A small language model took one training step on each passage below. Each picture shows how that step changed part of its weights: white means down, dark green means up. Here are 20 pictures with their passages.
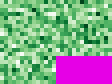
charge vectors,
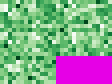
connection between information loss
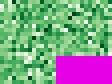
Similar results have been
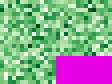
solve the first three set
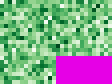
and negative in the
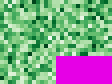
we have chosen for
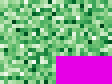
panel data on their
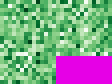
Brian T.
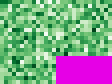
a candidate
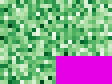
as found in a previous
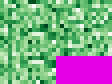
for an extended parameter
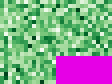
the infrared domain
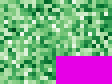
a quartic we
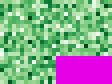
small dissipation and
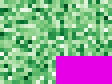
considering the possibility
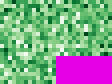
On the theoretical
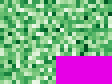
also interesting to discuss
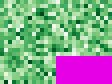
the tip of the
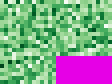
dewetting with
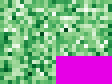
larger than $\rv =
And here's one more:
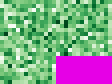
A cycle set
